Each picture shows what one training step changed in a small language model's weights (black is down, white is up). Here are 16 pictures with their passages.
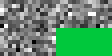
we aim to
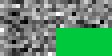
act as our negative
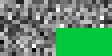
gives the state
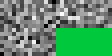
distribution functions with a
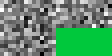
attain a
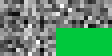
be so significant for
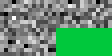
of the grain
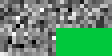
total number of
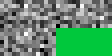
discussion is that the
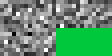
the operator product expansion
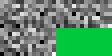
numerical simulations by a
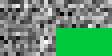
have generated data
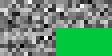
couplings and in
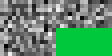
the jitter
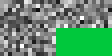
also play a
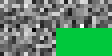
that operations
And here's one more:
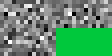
and IR
